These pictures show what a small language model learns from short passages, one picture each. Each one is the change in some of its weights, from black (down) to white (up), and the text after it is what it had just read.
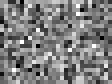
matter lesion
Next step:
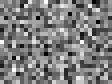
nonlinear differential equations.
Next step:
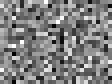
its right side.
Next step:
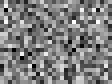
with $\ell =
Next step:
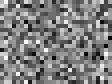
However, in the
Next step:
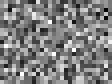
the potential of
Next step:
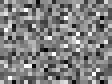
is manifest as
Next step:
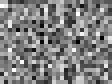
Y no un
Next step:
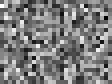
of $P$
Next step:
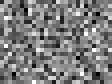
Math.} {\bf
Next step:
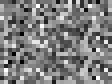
by the form}
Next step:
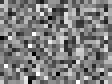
are required to
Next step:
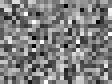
$\Om$. Since
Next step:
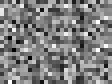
n \ln
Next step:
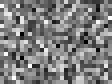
needed to complete the
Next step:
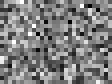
a central study object
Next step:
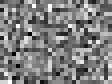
which generally points in
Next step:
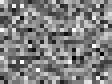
Además de
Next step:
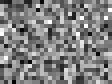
in Eqs.
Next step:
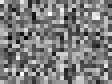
the present paper is
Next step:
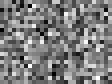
been performed using
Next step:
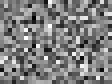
obtained. It has
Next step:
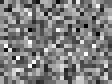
label by each
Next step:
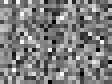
different columns if
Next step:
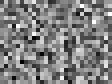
Iqtisodiyot va
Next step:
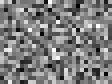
## Code
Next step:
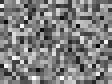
variation $V$.
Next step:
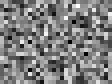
de trabajo en
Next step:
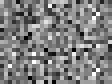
guarantees were recently
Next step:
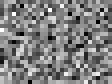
and east boundary
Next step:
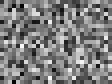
the solutions of
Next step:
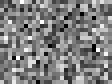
binary operations
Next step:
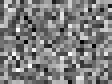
Lorentz force and
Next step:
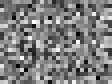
We explored two
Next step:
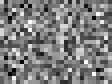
dada yang
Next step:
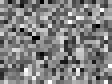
– mavjud
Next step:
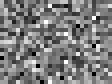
determines the properties
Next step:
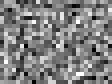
stress and strain
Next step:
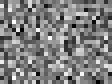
une certaine
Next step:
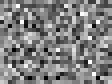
sweeps for
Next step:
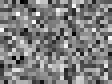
rédaction :
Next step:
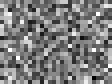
respect to all possible
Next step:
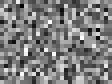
the absolute spatial resolution
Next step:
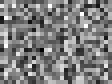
of time between
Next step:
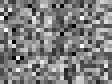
в их
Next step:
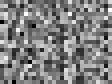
in the second
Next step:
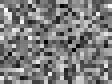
addition to simulated
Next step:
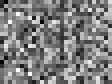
of Applied
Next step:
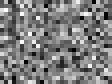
& Amplitude
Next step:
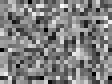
is a small gap
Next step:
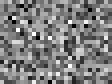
note moreover
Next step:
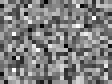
future 21 cm
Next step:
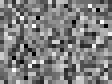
mistakes and
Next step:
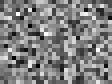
primitive ideal
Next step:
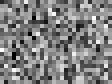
One then shows that
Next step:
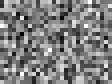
the dimension and
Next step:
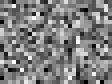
A busca pela
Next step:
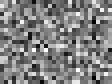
tail of
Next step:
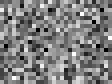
фуги из
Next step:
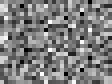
an intermediate time.}
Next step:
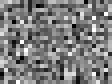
Transporte das
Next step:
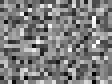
crux lies in
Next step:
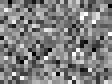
as follows. In
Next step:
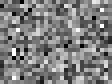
ont initié
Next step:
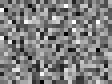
d\sigma -
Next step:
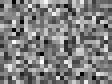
intervenants dans le
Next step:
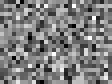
programación se
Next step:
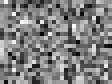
reminder on
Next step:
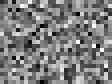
Obesity role
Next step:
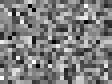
know how to perform
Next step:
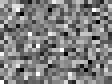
Natural Language
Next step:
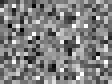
resolução de
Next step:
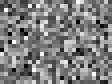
the Neumann
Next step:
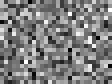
in this region can
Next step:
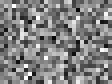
Atendimento à
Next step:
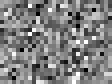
Op gezette
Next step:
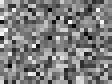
more complex, this
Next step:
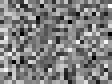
other hand, the
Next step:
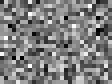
replaced by symmetric random
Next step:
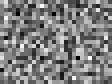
the number of
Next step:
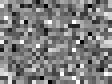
suppression at small
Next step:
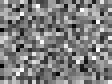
process described above,
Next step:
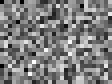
were used for the
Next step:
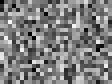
is interesting to mention
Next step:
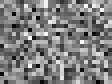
transmission coefficient.
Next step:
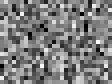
contains an equal number
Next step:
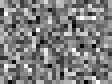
file, which
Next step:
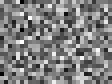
Journal of Medical
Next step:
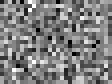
groups considered as almost
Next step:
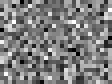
at hand neither
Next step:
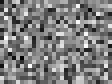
suggestions which improve
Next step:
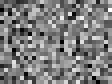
in synthetic
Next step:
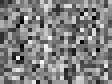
по приезде
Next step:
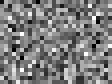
still driven by
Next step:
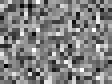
obtenidos de
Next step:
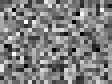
\ee Hence,
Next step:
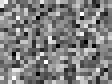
integer, then the
